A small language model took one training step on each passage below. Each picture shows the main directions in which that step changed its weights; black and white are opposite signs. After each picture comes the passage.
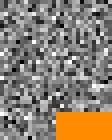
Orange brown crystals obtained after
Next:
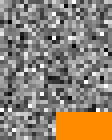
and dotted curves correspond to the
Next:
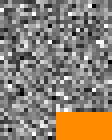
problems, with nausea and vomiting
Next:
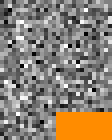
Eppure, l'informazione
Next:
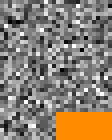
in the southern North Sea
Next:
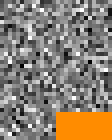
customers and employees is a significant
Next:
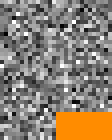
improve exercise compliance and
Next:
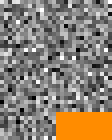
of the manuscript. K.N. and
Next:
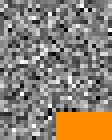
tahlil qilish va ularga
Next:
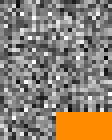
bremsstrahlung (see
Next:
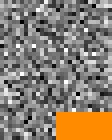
lead sooner or later to the transformation of
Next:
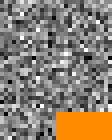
life and that in her next
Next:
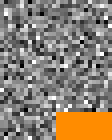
by that nation's president,
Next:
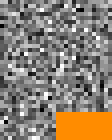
both pericenter times. In general,
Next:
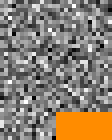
prediction accuracy of the improved
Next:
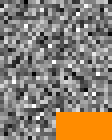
growing challenge for viticulture
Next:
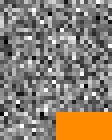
в Києві на початку
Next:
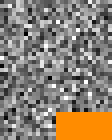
essa subescala da BMEQ
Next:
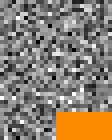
purpose of the research, we studied the
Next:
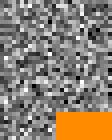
follows: CAS: California
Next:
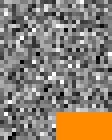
to assess support for UBI against
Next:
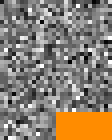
protected location from the muscles of
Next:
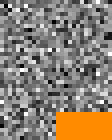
biogas production of 51.5
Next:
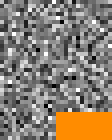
and remote sensing (RS) data for
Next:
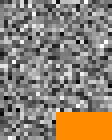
decade, considering the Central
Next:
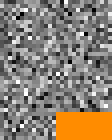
Musculoskeletal Disorders*,
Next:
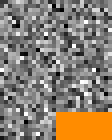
цим, запропоновано
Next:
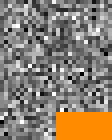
всего ТП.
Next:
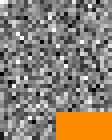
without MBEGA | Selected
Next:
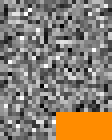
It is insoluble in acetic acid
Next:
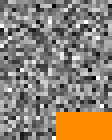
Messineo, M., Crowther,
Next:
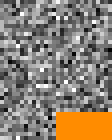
analysis. The aim of the article was to
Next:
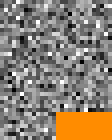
which you refer to it whilst in
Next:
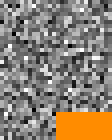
design allows users to detect the presence of
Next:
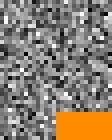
- and universally shared - derivation of
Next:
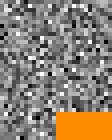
using periodic or fixed conditions is
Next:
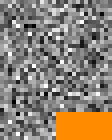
на рисунке 14
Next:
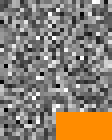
%On the other hand, the
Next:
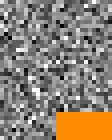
Mell, "Guide to Intrusion
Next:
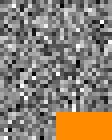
дела Срба из
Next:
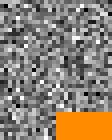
mandiri dan bekerja
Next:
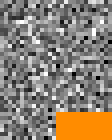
cosmological parameters derived from the
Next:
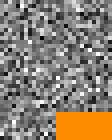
magnitude of the coherent term. This
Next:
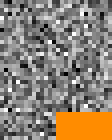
направления “नई
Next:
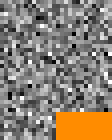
also bound $K_{D}$ from below using
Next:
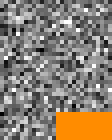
statul de drept și
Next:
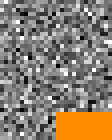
stade, l'appartenance à un
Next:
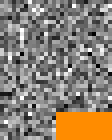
best schedule of the total project.
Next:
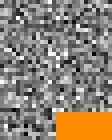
information with regard to exact identification key
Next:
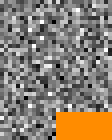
qabul qilish jarayonida
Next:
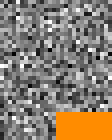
account the learners motivation in the
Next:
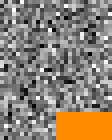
the next iteration of the
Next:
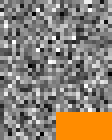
saved in long term will prove that
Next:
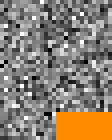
- Explain the discussion will last up
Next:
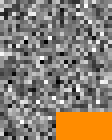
for the mode A relatively to the mode
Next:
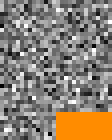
recurrence of this kind of stroke
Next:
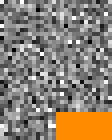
mental disorder? Would you
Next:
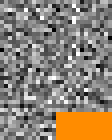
Moskwie w istotny
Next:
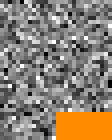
o‘z navbatida,
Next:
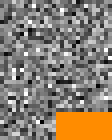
competitive solving, are more practical
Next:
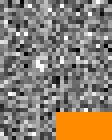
the case, the action/energy would be
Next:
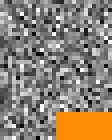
μm) after the film growth
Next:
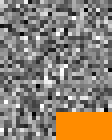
loss in the interferometer. To
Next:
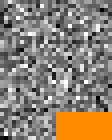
as a subcategory of 'h'
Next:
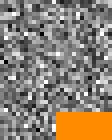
is the analog of $L_{-1}$ for
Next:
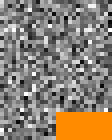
customization of the running
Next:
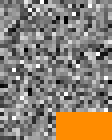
were Iron deficient Anemic
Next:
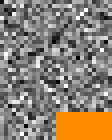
kasalliklari va boshqa
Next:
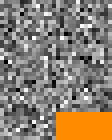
filament level} To elucidate the
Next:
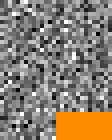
of hadron production in p+A
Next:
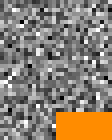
ряду посилювати
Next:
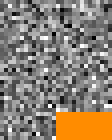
Beyeler.⁵⁶ Sechs
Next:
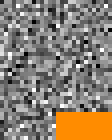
with mathematical proof of the
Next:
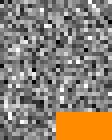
interactions follow Newton's second law
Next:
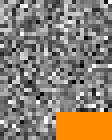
a principled method to uncover
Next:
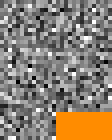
serta mendekatkan
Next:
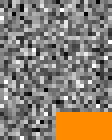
Сапонов М.А.
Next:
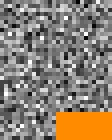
following redefinition of the effective friction
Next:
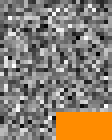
a Fourier transformation method. We then calculate
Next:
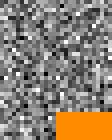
tushubdur yuz tuman
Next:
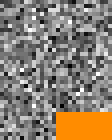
dilatih dengan menerapkan
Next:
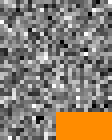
which are accessed by compute components via
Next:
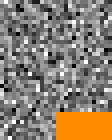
- \triangle f_1 \right] +
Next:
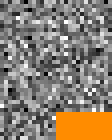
agriculture as a cleaner
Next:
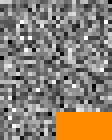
AI-friendly approach in his
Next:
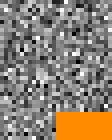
is even \& } n \leq N.
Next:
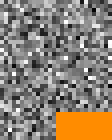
they can be identified by a small number of
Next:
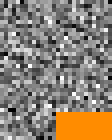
Other parameters like Z, the temperature of the
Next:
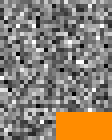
and therefore we do not consider slow diffusion
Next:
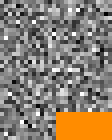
size of the $A'$ element is
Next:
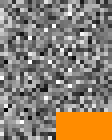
Adolesc Health*,
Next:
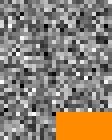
and code migration as separate
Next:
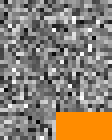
tashkil qiladi. Bunga
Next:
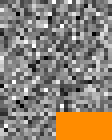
this system would ideally focus on creating
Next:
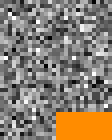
Enterobacteriaceae accentuating
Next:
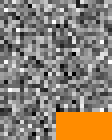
LLMs to train a separate model
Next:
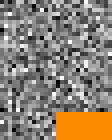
energy, and further increase in $l$
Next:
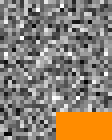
Indeed, when $c=0$, one
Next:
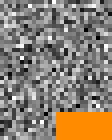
economy principles in higher
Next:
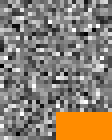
MRI has superior soft tissue
